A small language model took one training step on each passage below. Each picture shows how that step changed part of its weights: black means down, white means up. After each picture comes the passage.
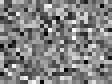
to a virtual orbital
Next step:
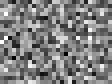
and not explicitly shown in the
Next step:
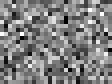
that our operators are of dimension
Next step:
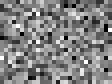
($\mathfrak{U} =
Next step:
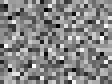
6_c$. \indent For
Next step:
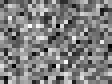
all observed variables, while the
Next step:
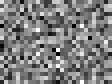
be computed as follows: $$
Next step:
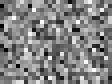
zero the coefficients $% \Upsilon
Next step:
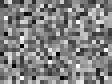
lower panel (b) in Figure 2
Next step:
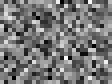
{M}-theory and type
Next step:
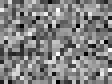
cannot increase it. However, recall that
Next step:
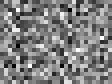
the original siebenbein,
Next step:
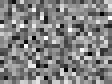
exectued on the GPU
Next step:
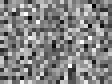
zero relaxation limit of this model is given
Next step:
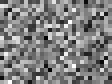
of states decreases with temperature, it does
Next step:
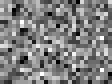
For both compositions,
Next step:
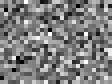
In order to perform a fully exclusive
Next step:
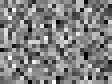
of 256 Mn spins at
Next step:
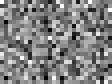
which will be centered on the temporal description
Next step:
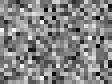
adopt the value $\epsilon =
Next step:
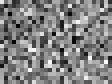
the pair of functors
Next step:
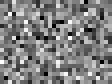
expansion of the master equation with
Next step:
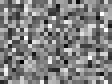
M$ we have a linear map
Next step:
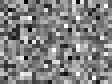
and `x1`, placed
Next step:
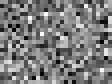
field powers, compared to three simulated
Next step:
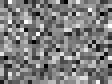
{\it Model-based predictive control
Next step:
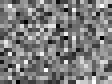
AI agents, blockchain-based
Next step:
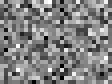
predictable square-integrable process with
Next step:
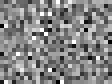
smallest investigated aspect ratio ($R =
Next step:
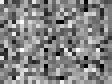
the following procedure starting with the variables with
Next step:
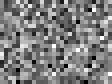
by averaging the in- and
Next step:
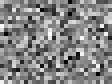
say that $\mathscr{C}
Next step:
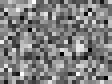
and unite in support of them.
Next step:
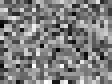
The significance of $M$
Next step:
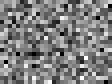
any $\mu,\nu\in
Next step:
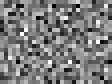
Introducing the appropriate grading we
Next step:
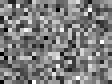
made the transition to cosmic-ray
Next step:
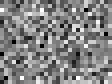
$f^2$. Hence we have
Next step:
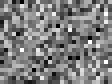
$f.$ Then, using
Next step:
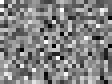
not fundamentally change the underlying
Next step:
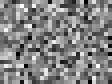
occurred. \item If $
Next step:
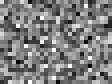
Pad\'e approximants without
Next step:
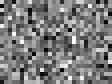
motion, where Brownian motion is defined by
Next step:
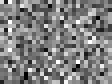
get the Cartan matrix of affine
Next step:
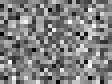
\approx 25$ meV, but
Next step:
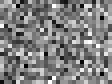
Pontryagin maximum principle?
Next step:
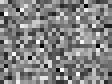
second statement, we proceed as follows:
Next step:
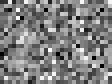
two-amplitude 8-ary
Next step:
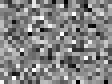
may write \beqnas
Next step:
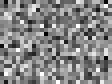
took data for 6 RHIC
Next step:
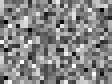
with the color scale indicating the magnitude of
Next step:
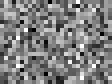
vital importance, such as in the
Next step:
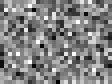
simplicity. For the coupled system, we
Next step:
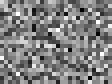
problem: \begin{equation}
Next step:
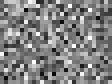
order. \subsection{Mean square
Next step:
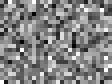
in Stratonovich
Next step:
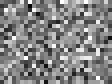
\right\rangle ^2
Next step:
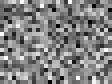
$x := \lvert X
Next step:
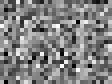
study and often as a matter of
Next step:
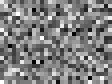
given by \begin{equation}
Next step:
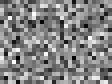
of the vector fields guarantee that the flow
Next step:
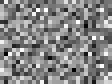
has 1 additional dimensional in both
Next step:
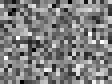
computations in interface-capturing
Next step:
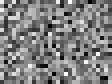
fundamentally enhancing the traditional
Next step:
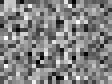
of the microdomain. In this representation
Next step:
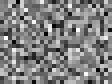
sentences like "a homomorphism is
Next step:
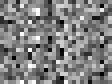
of the eight cases in the presence
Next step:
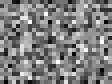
and, instead of using equation
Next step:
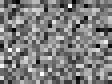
restricting our attention to integral
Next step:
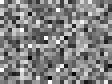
and the lower decile values
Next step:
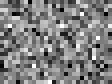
b)} If $K$ does not
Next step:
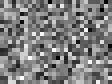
implicit schemes, such as the commonly
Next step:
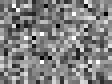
neighborhoods, and extending the resulting
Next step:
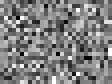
hard to realize when agents have
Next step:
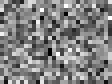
prove it for $x=\frac
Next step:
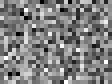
we briefly consider the third-order
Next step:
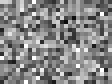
are locally ordered. In our model the
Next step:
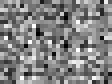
renormalization a central limit theorem would
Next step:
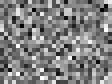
following metrics: \begin{itemize}
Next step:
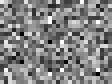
\ref{maintheo} holds for
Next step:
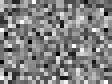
for the ball model. The Regge
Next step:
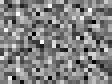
% \end{document}
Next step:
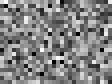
a direction $\delta \vu \in
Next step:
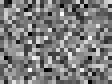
\def\G{\mathcal G}
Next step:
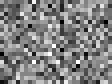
constant independent of $N$ and
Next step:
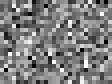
quarks, and also charge
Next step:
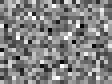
hyperon resonances which may subsequently
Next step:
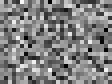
ultraperipheral events where the
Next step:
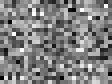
this issue below. Here now we return
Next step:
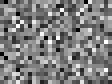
indeterminacy of $f$ and
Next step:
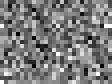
generated by its closed Reeb
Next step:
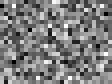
let $(Q,I)$ and
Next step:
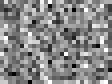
suppose $ y $ is another vertex in
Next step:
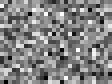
$p_Y$ are not
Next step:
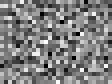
Flakes can then grow with different
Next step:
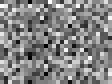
of entire functions of several variables.
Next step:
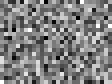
interval between two 3-branes,
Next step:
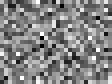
$X^\bullet \in \langle
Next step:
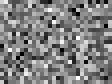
as this will later be used to calculate
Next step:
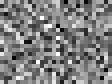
a subgroup from $[K]$). For
